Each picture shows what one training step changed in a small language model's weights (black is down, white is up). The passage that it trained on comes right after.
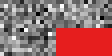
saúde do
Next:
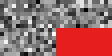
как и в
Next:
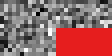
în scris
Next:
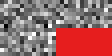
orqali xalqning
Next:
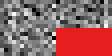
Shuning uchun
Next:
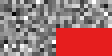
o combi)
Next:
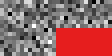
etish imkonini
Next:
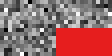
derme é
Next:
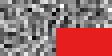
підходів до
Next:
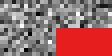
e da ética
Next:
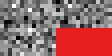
of pedagogical
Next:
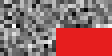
в процессе
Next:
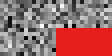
Україні, так
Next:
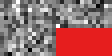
do projeto
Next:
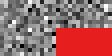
studying at
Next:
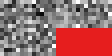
Tempo e
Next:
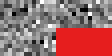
не само да
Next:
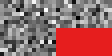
actual y
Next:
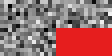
A análise de
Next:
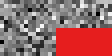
то ни
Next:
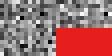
infección se
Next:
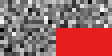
of the teaching
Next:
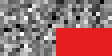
Jas S.
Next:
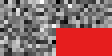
of the public
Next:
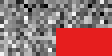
por secreto
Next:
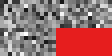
таких як
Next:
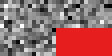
dos descritores
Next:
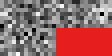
az şey
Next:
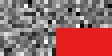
oshirishga, balki
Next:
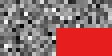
a general
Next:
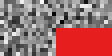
su realidad,
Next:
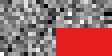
escopo da
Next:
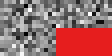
Indica que
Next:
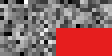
va ularni
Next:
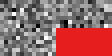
students and teachers
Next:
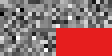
colaboração entre
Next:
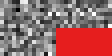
bir piyano
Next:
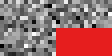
Forest: a
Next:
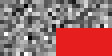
bir keldi
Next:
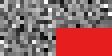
new wave
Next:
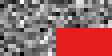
сцени в
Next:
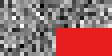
a variável
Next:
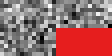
Bu noktada
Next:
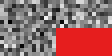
aidera à
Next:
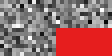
sí, es
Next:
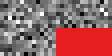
эти позиции
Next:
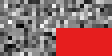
même des
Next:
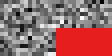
в возрасте
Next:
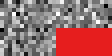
mit ein. Er
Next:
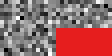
avec les
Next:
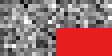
La CMB
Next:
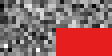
stato un
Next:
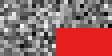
ve sonrası
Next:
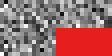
com noções como
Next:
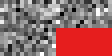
untuk aplikasi
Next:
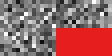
de eis van
